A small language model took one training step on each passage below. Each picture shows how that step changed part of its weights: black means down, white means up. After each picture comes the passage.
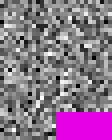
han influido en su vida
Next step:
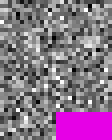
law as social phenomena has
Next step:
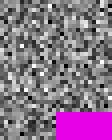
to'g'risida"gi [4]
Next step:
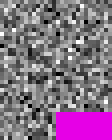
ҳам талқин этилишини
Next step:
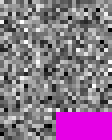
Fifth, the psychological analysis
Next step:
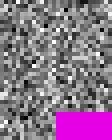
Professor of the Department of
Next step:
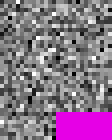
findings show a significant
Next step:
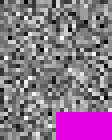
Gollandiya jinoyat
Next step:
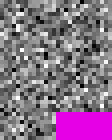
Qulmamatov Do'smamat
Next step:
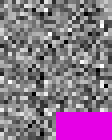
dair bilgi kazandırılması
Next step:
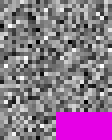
de informações por meio de registros
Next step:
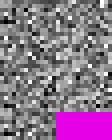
тизими”⁸ - деб
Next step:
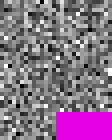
tushunchasi o'z
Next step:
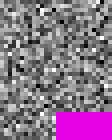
com o mundo por meio de
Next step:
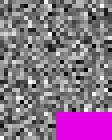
faoliyatini avtomatlashtirilishi
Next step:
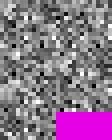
государства. Их
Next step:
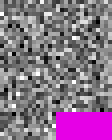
als Motto der Konstanzer
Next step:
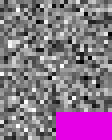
muammolari bo‘yicha oliy
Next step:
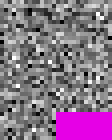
a dificuldade com o acesso à
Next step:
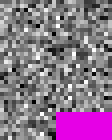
fikricha, suggestiya
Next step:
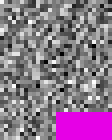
усього року. У р.
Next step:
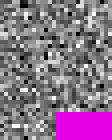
una amenaza mundial a la salud
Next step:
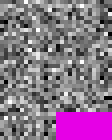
et le développement économiques, et
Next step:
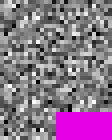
единицу давления, так и
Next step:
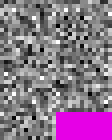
fuzzy analytic hierarchy
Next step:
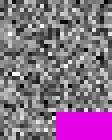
ہے اور جو
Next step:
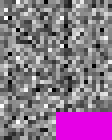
REPUBLIC OF
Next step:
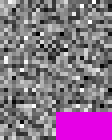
вагонларига чиқишда
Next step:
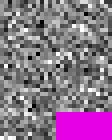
tutarlılığı ve tahmin
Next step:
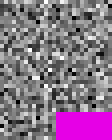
juda nafis yuqa
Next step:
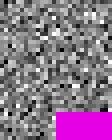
o escorpião amarelo do
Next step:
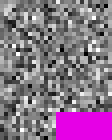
государств. Основным
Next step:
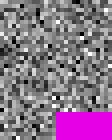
tamanho de habitat e isolamento,
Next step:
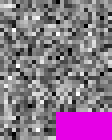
обучения, анализа
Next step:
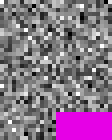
pendapat (Oketch,
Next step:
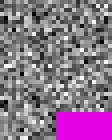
bog'liq bo'lib, yangi
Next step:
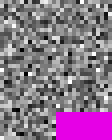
ve küreselleşmenin hız
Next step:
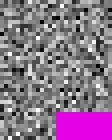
Artificial Intelligence and
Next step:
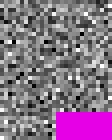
yoki viloyatlardan to alohida
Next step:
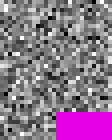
sobretudo na Educação de Jovens e
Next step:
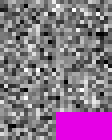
por la Resolución G.M.C.
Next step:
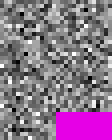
functie, minder gelukkig
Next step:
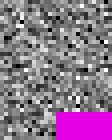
shohni nazarda tutib)
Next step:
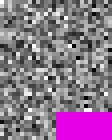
foydalidir. Chunki
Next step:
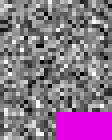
de História, v. 23,
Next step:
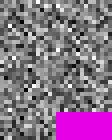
della filosofia. Analisi di
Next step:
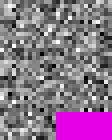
в занятия физической
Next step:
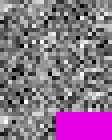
para a atenção integral à saúde da
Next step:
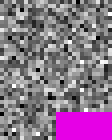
the importance of forming geometric
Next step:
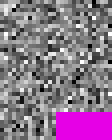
деривационных шагах,
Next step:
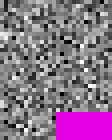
para clasificar el idioma
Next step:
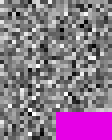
women's rights, gender
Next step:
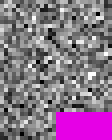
таклиф қилинган. Бу
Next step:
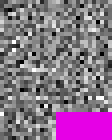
*Folk Devils and Moral
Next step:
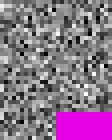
até 130 membros. Cada
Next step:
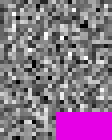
neytral) 2. Tuproq
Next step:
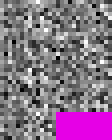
alohida jalb etgan eng
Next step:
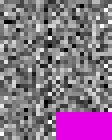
ότι από
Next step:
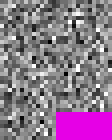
қисмати. – Т.:
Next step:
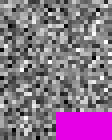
это свидетельствует об
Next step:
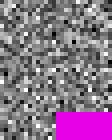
қилиб келтиришимиз
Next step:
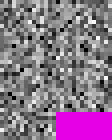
2012). Para avaliar o modelo
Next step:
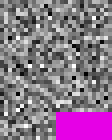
disusun 4 Evaluasi,
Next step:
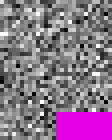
identificadas como A, B e C. Estas
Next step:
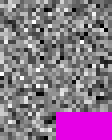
жойлари бир текис
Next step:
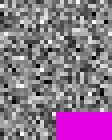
usando o Questionário de
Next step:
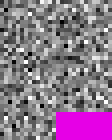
(formation and development of external and
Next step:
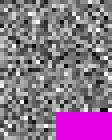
poluidor do meio ambiente,
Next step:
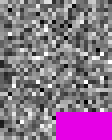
СПб.: Центральная
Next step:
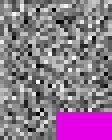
à evolução dos seres em relação
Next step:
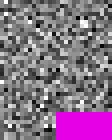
barqaror amaliyotlarning
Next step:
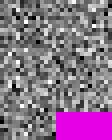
qilinmasa, uning ta'sirchan
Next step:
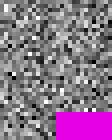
понятия объективной
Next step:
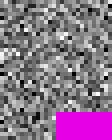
represyon ve sürgünlere
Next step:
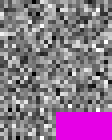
estuviera en pleno acto de
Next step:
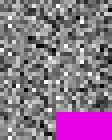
ko'rsatish va ehtiyojlarini
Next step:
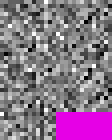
menuju kepada aliran
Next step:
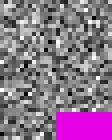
неравенством на работе, в
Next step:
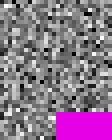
mais variadas concepções estrangeiras
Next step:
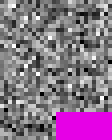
належного судового
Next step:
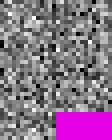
ortta qoluvchi shaxslarni
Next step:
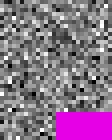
Motivasyonu Artırma
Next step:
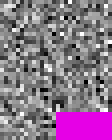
при большой плотности
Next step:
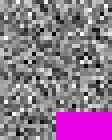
niyatining o'ziga xos
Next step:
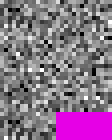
de los pares gemelos es
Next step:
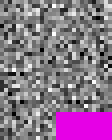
Russian Federation, Pat.
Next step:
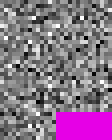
tomonidan cholg'u
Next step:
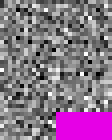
déterminer n avec précision.
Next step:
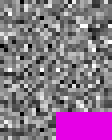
qurib borishiga olib keldi.
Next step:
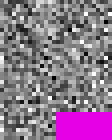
on-line. Отсутствие
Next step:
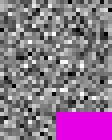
das amostras em local
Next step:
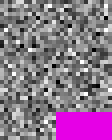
locados em quatro grupos de
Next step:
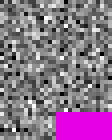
Peran Penting Ajarkan
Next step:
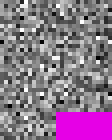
ham ko‘rsatib o‘tadi.
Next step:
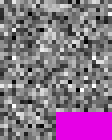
with *Cunninghamella
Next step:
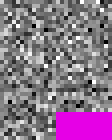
Wei, C., Feng, C.,
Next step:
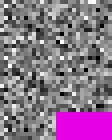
*capra*, *de-a
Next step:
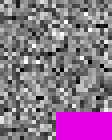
pero tampoco tiene por qué ser
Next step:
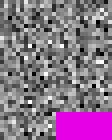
membiasakan diri mencuci
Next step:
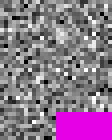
facilidade de uso. VI.
